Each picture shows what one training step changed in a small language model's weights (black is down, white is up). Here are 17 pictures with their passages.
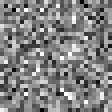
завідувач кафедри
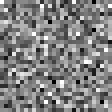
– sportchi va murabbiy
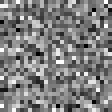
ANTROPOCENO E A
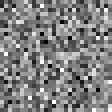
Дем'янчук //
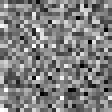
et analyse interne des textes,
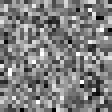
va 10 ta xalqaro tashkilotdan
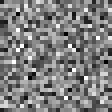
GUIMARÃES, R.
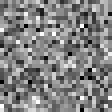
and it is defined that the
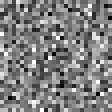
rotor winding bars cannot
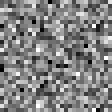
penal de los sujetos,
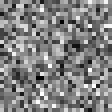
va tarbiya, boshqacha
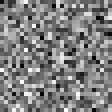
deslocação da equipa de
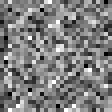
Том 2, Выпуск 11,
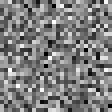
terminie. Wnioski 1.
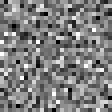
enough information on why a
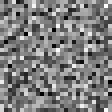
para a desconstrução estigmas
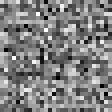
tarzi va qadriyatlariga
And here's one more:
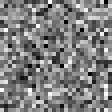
pas sensible aux conditions de
